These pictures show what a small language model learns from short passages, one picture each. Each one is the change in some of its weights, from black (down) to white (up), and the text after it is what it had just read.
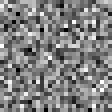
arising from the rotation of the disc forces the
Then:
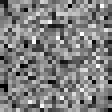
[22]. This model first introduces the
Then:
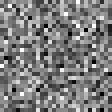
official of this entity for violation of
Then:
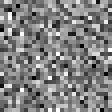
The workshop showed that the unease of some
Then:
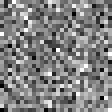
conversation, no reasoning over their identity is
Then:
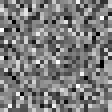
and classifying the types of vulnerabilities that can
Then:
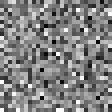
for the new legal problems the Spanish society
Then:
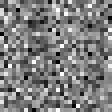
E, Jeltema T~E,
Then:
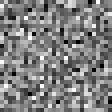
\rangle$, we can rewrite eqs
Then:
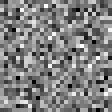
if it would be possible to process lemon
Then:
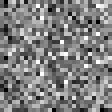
while the SD increases. At a comparable bias
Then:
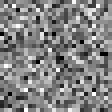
data we used a marginal plot of the two
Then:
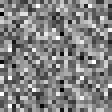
antibiotics, but their impact on the
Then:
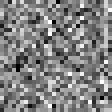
densities.} \end{figure} The
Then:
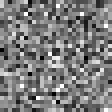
not equipartition between kinetic and radiated
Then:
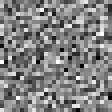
baryon number transport (deceleration of the
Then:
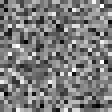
Accordingly, the stochastic term is dropped
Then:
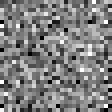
The known data on the diversity of the
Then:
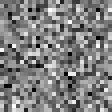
gradients and an inefficient training procedure.
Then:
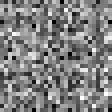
nonlinearly coupled to the gravitational potential energy of the
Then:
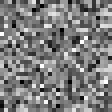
conjugate-loaded antenna.
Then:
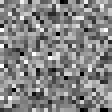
positions [4]. This results in a route,
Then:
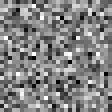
in the literature [2]. Value
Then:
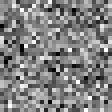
Lax form. In the latter regard, a
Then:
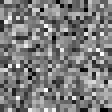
power delay product (pdp) and a
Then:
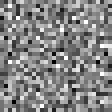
odd number of reflections) ends of the
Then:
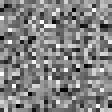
aqueous solution by AWR
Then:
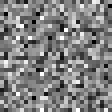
*Open Data, Open Software - with
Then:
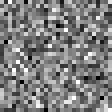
which magnetic fields are stirred,
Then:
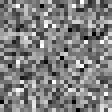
in order to study strong-coupling effects;
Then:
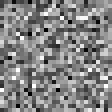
X-ray point sources, the SAS standard
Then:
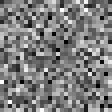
be used to derive SNrate on either a
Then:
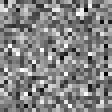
and Samanta [7] in 2003 studied
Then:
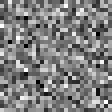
of the shooter location and saved
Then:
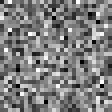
times W_i appears in T Step
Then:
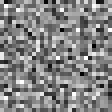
error was recorded in the written essays of the
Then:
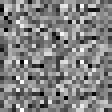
peak strain, ultimate stress and ultimate strain
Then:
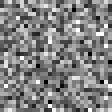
four lower resonant frequencies. Fig. 7 shows that
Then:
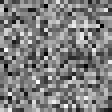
to preview the minimum annealing time
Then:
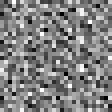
as creating accessible digital platforms and translating
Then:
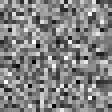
characterisation data and methodological knowledge over the extended
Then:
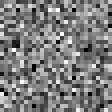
the need for this research, in accordance with theoretical
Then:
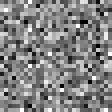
used to realize the synchronization of coupled
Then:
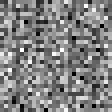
pectoral, 2 pelvic,
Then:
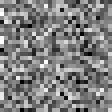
Hajipirloo HM,
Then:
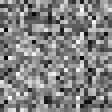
to 89°5' and North
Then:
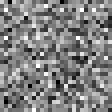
work was supported by the Lawrence
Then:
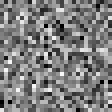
using an average $T_1$ of
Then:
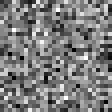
their work environment (Dihardjo and
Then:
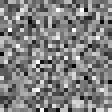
and 7 simple sequence repeat markers
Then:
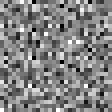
process conducted by the teacher should go through professional
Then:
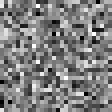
broad maximum below $T_c$, which is
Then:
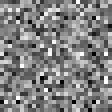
how to stay authentic by avoiding
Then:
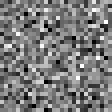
The authors developed a theory that allows one, under
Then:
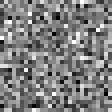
safe and minimally invasive technique. The
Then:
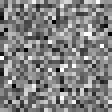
greatly affected my schedule and assignments.
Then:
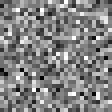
of the Chief Directorate's
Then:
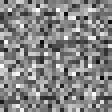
learn more accurate alignment information between speech and
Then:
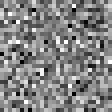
Research, PO Box 2214,
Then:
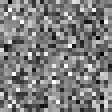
expansion, typically dominated by a single multipole
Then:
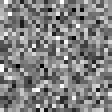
full bloom, with pink flowers
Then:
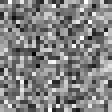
authors. Statement of informed consent
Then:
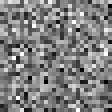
these galaxies do not play a significant role in the
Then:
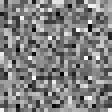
initiative which seeks to increase students' potential
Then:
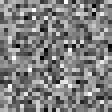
with a low supply voltage of 1V having
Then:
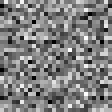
quite similar for those samples that did reach the
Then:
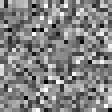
of treatment for a given value of covariates
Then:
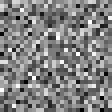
brittle layers have recently received much attention because
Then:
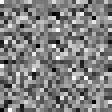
preservation requirements and expected costs over the medium and
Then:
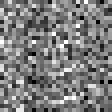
AB, Pockaj BA, Ko
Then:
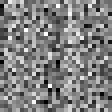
dielectric sensor for measuring soil water content
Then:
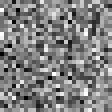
interpersonal relationships among students, communication based
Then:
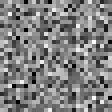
"LD" for the Planmeca device
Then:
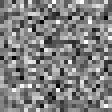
3. Graduate Distribution Rate at
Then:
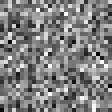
frequency change of quartz crystal due to the
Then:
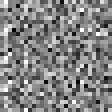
An observational cross-sectional study was conducted at
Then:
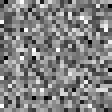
sections shows an oscillation pattern at backward angles
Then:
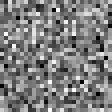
the other hand, well-defined fractional
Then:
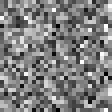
religious centre since ancient times. After
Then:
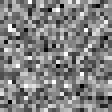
\mathbf{D}_\alpha = 0,
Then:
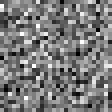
leading to a high power factor in the entire temperature
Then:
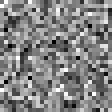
Patrimônio Natural
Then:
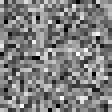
same GenAI action (e.g.,
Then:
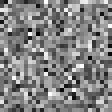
problem prompting us to introduce the interaction energy
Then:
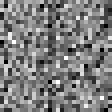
intervention studies focus on interventions on individual and
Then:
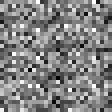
million internet users, India's digital landscape has
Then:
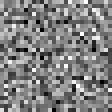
{\bf UE authorization}: The serving
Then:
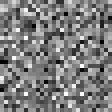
has been omitted for two reasons.
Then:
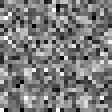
shown. The point symmetry on the Ca sites
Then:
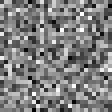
spin-orbit potentials are found to have
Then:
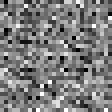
clutter %\item Many parameters
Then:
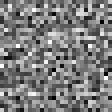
and increasing influence of the dark energy component.
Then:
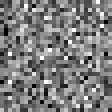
$\Lambda$CDM still cannot explain key concepts
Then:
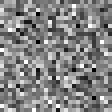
is hiring?} This metric is based on
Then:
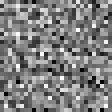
that reciprocated ties of the
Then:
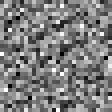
Steven Matsuoka, Peter
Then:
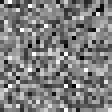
/ T$, we can obtain the charp
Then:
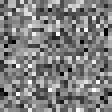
during 2024. Moreover, the report anticipates
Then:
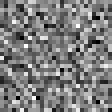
every conflict. These too present a threat to
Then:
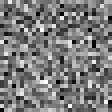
Hamiltonian \(H_C\), which corresponds to
